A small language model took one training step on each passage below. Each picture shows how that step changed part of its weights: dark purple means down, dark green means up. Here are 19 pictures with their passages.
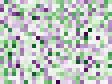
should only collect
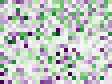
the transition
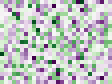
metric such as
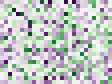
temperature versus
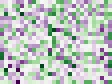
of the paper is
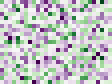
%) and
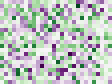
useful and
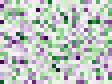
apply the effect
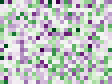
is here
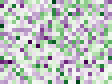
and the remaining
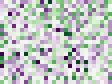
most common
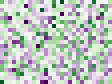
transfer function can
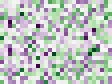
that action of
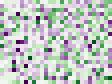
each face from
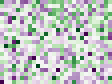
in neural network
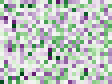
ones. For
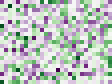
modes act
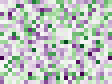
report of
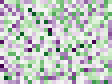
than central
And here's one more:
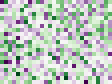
shown in Figure
